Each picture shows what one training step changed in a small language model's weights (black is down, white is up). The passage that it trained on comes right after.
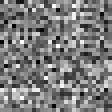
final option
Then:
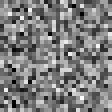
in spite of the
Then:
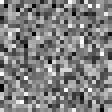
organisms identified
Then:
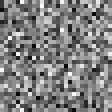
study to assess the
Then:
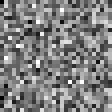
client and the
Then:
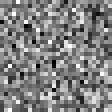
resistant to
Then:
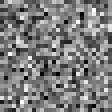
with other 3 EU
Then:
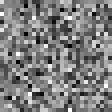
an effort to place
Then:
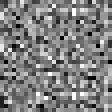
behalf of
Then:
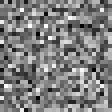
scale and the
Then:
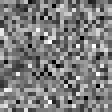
- Lima
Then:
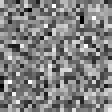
events measure of
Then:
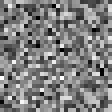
the Practice
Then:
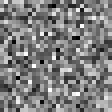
ought not to
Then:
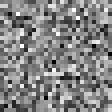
working widens
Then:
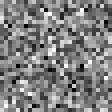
for providers.
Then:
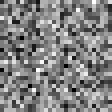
with learning content
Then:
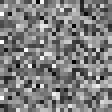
was assessed using the
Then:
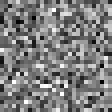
and natural
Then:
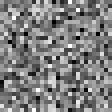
of the priorities
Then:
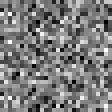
numbers of
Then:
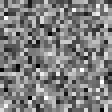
the local economy is
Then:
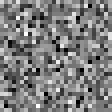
the same as in
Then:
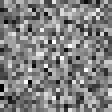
the current study, the
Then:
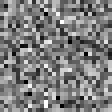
a phenomenological
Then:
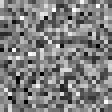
as a priority
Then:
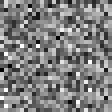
the code of
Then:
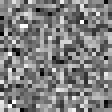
user required.
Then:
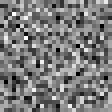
standard - daily
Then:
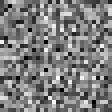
to recognize them
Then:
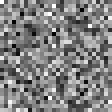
his leadership,
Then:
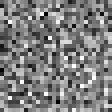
Register of
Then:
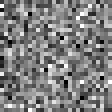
highly suitable
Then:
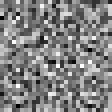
be energized or
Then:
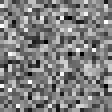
graph it can be
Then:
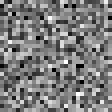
overlap of the
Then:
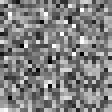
the difficulty
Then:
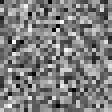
of steel
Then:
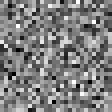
is used to show up
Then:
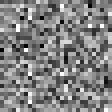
especially for
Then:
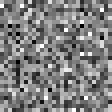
plots in a
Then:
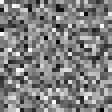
solid dosage
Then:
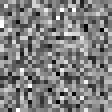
: an index
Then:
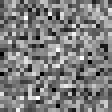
of CSOs
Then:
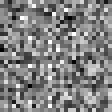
list of open
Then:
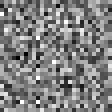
studied the problem of
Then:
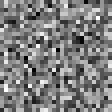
the control of the
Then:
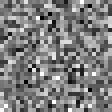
to the desired
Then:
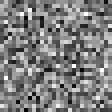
to the fiber
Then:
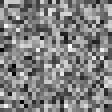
usually proceed
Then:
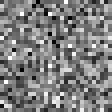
employees but also
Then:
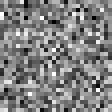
desirable because it
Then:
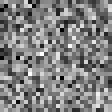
This study investigates potential
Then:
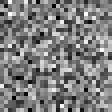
are suffering from
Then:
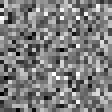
Change The theory
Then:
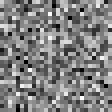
approach used to teach
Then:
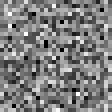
under the matching
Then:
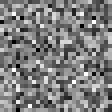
- removing
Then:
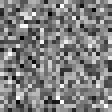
algorithms. It is
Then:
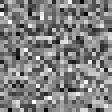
a clear idea
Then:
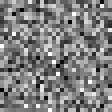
developed. These algorithms
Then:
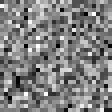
or solidarity
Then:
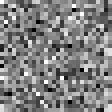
not falsify
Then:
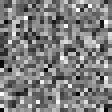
Institute of
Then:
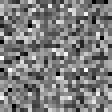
money is
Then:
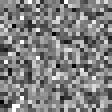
$F \in
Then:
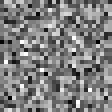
the future samples.
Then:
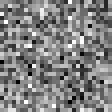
special affinity
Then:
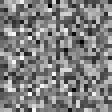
in the context of the
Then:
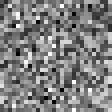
sensitivity by
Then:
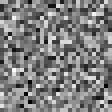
will not be allowed
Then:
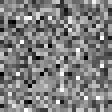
/ HPGD
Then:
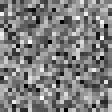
mm width
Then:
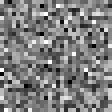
comet assay was
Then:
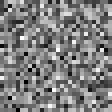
to the specific total
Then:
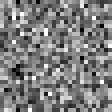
edges between
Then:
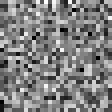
Women Yes
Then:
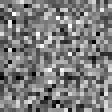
and urban
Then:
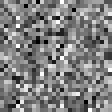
it will improve the
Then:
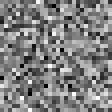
energies in this
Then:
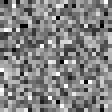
what role should local,
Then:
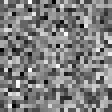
which are robust
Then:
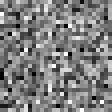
and totally
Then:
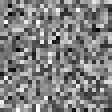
were presented with a
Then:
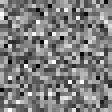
defined and verified
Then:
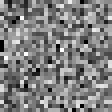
the discovery of
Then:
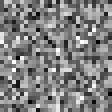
the research problem is
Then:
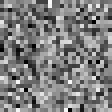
and growth are considered
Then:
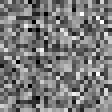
Among the more
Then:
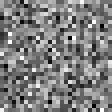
in Korea where
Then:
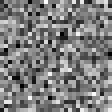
thrust. To
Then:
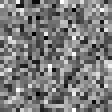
concerns our
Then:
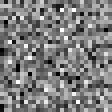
Fu :
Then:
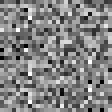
especially in high
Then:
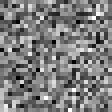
from the sheath
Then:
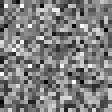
and radiation
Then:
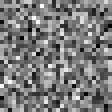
protection equipment
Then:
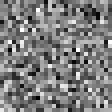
of the subtle
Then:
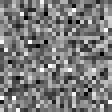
time shift in
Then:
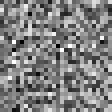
a steel
